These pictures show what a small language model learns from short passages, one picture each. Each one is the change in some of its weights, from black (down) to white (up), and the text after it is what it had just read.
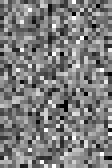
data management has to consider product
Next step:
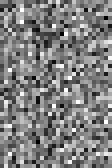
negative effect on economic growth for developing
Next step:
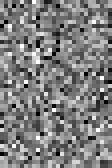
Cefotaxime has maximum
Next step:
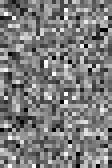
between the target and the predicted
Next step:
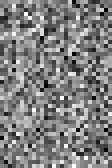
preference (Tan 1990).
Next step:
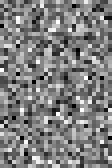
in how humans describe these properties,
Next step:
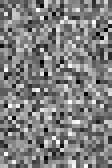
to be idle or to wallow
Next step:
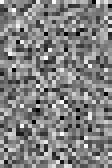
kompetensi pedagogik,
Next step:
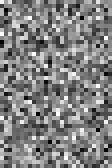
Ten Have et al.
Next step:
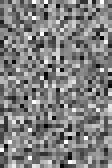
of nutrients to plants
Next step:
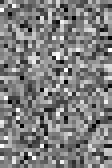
What happens when I show up
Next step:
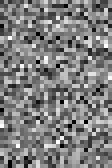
and structural properties using X-ray
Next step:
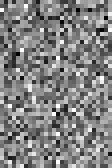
tener en cuenta.
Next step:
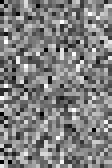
yuklamasini kamaytirishda
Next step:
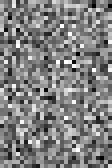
nem sempre é concursado
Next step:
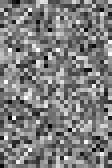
and effective manner. CONSENT
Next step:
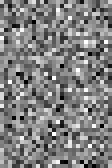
um produto para o ambiente
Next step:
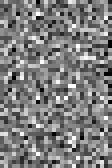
Development Agency Monthly Activity
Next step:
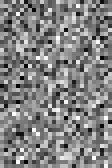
de o lucrare. Se
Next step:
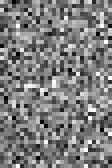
sound and music computing, thereby
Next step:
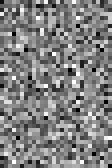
auditors tekort zijn
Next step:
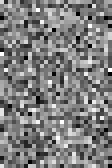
Informationen und Auskünfte
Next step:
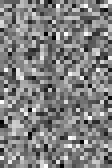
la calidad de vida. -
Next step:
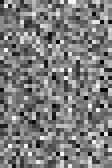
получения кислоты
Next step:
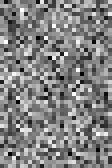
él que su aplicación solo
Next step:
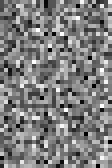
в договоре,
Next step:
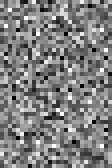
bridge to CAR
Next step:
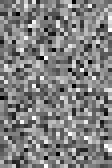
forma aflagelada ou
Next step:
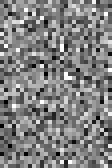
faktur za APC s
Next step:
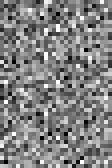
holda baholash mezonlarini
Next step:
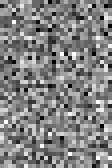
va izchil zanjirlarni
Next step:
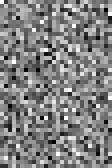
Diem é preso e
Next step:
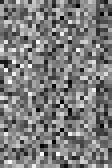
\mathcal{C}, \langle
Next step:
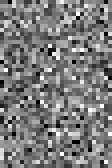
given in Table 1, it is
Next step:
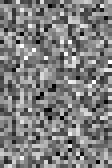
Coastal areas are currently
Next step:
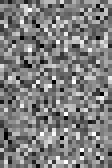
controlled to the appropriate level which is
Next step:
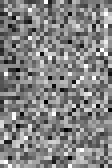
qofiyalanadi, bu esa
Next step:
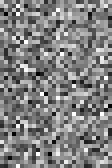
amostras do seu uso no
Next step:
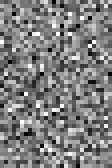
beton numunelerin
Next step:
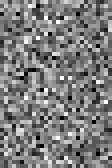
used. The sand used was
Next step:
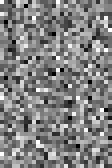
que Dios habla con
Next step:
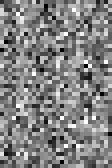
de entrevistas. La
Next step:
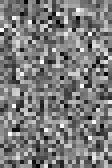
encontraron diferencias en
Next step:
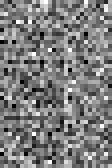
with a concentration ranging from
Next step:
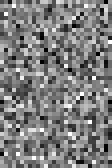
given the small feature vector size and
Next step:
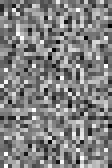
Shu sababli ham,
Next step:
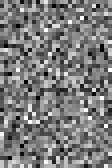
message is sent back to the
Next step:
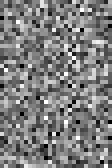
the number of logical processors and
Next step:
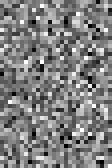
(Mexican Social Security Institute)
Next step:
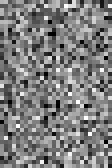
are unable to understand the nature of
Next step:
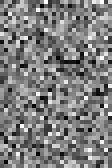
hosil shoxi
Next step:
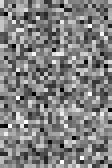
Bu asarda shoir komil
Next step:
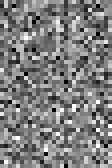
capabilities, which have
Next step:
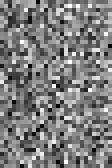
revelada pela sensível
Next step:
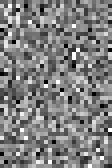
by means of fuzzy
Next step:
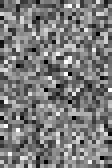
or direct methods in a number of
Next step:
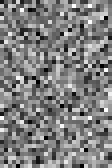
mera aleatoriedade e
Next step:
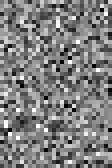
variance expression for the estimator
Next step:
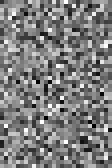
intervention Post intervention Mean value = 3
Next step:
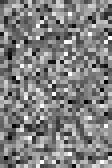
encuentra expresada como
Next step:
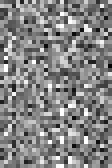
2007). Tadqiqot ishi
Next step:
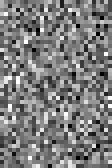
not be detected. However, rotation
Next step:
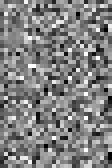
following parameters 2.4.1.
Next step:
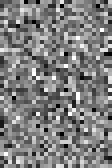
introduce mobility patterns. The high
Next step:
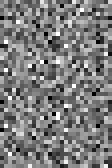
the pressure of water on the free surface
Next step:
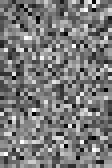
computing time consumption, we focus on
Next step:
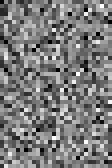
capacities of methylene
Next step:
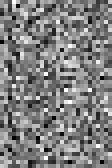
apesar do trabalho realizado pela
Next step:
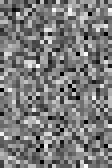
test coverage value can not enough
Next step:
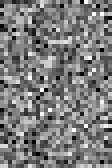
rigorous alignment to ensure
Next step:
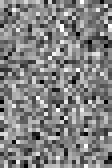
Ltd. 15 February
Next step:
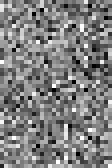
4. Cont. Dependent
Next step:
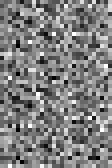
илмий электрон
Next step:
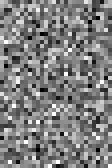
agents and a fat solution.
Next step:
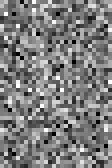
терапии основано в 2022
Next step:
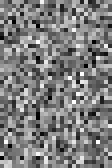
a stable voltage balancing,
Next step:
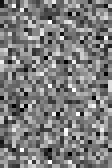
Systems The identification of materials and properties
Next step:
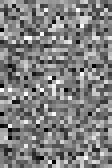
suggest that RNA biomarkers
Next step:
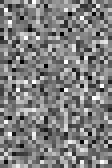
nazarga olinganligi sabab
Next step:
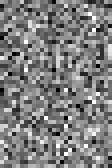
єдине ціле, що
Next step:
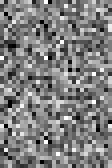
срочное исполнение
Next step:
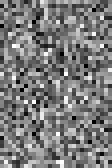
inoculation was performed by a
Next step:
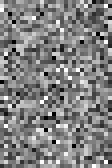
style. In particular, in the second
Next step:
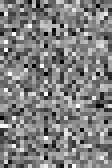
Il s'agit des
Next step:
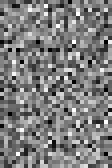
considered as 'internal project
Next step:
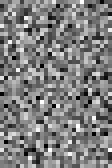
dynamic motor friction
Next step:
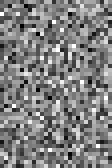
(адресу); Для
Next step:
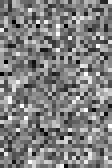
implementation, where smaller the gap between
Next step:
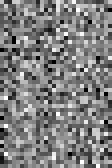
activistas, pero se
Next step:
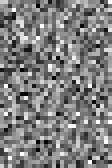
последните модели
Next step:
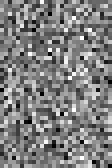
a predetermined lower limit
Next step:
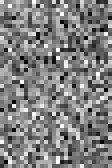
Н. Бакулева
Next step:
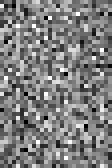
IS TNBPd27 and
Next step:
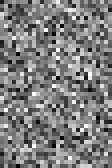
kutilmoqda. Masalan,
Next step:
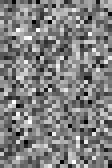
de gestión pública. El
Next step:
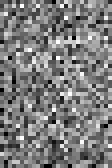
like they are not given as much
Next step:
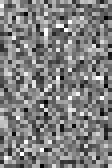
The present study was conducted to study the
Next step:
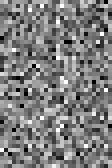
дослідження. Мета дослідження –
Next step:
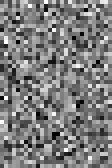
devastating immune-mediated
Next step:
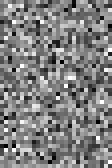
sanoat zonalaridagi ishlab
